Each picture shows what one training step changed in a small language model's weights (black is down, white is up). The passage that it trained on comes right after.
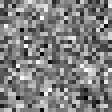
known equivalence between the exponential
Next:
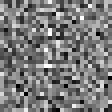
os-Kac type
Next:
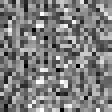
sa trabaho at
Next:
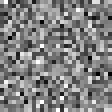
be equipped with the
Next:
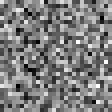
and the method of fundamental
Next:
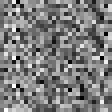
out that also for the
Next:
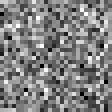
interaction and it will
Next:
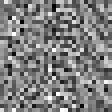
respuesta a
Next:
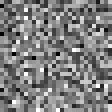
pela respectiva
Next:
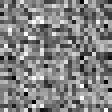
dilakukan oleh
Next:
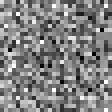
we complete the proof.
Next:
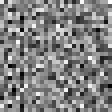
offenbart den
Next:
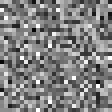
juga... nah itu
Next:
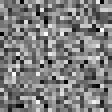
instabilities that
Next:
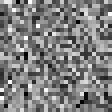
Banach space $V$
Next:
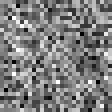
a normal subgroup of
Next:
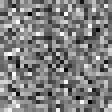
called the {\em Frobenius
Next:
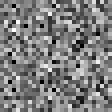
USE OF
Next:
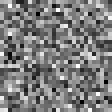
Levi form of
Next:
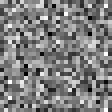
is the error that the
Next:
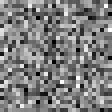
we turn to the question
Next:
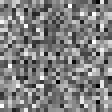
the teaching and
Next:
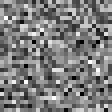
pedagógico para
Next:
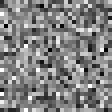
possibilitem jogar
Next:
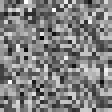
set $B$ of
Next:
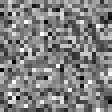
avec le siège
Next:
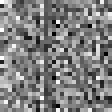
an ist in den
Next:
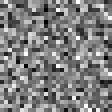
Pero, la
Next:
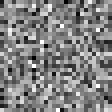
en diversos
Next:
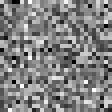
every $1\leq
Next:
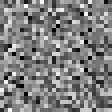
is interpolating
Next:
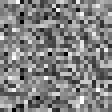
Habra ,
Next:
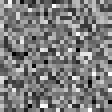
berish orqali mavzu
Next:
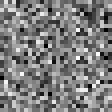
closed, convex set,
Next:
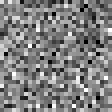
ijtimoiy normalarni
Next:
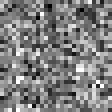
second coordinate has an
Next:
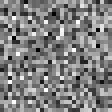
usually preferable
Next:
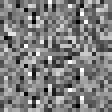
pacientes con depresión
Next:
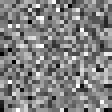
axis; it follows
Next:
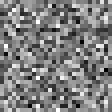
ramified above only
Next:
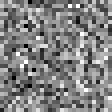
shunday yana
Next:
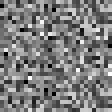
de fev de
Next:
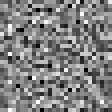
is easy to conclude that
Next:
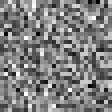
random iterations of generic
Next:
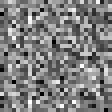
working set would
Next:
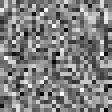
no setor público
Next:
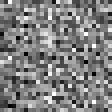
ishlarni amalga oshirish
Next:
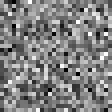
as $c\approx
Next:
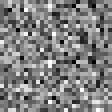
involved. Indeed,
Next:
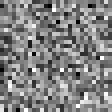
generated by $g$.
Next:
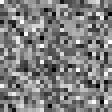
with corners and whose target
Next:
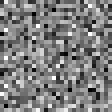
de un país que
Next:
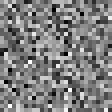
De Ciencias
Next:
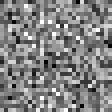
de diversidade
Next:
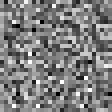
în cadrul
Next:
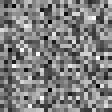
consisting of its root
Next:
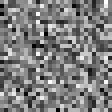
at least two vertices,
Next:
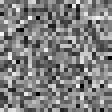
is to prove a
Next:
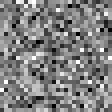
and sparseness
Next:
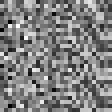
Since $G$ is
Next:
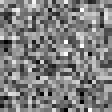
ground set are
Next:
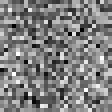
of children in
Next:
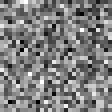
the Economy**. The
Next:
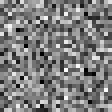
is the product of a
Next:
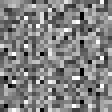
foi contratado em
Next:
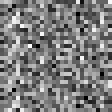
to simply be a
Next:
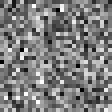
abelhas e pode
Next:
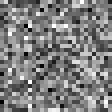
highly symmetric graph among
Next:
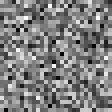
mod $p$ homology
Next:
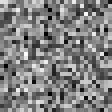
there are at most \[
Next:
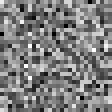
large deviation
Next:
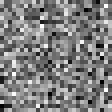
as the right and the
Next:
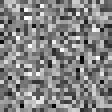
place to find a list
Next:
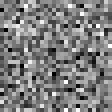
elsewhere. Suppose
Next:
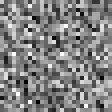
database to higher
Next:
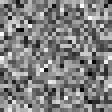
is a real homology
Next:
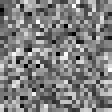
K.$ Then, by
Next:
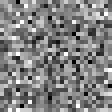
a sum. We can
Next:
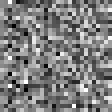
va o'quvchi
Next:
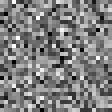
also compare with
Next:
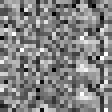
identity element. Thus
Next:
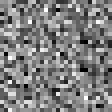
An important special case is
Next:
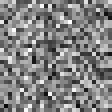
le sfide del
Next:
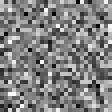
circle theorem, the eigenvalues
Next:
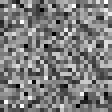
$n$ points in
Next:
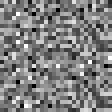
та інші,
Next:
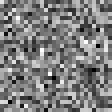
the kernels of
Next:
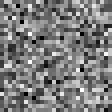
aumento de la
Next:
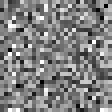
that $\varphi$ is
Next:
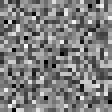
de mutaciones.
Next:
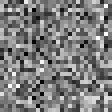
that of the representation theory
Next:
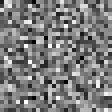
rigurosa en la
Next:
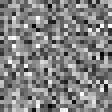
practical constraint, then
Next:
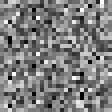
para construir uma
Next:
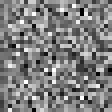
this solution for $ 0
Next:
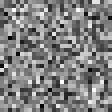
be its intersection with
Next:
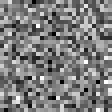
mumkin, chunki
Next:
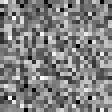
went as far as
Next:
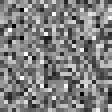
les activités
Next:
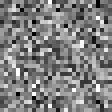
local GBC approximations
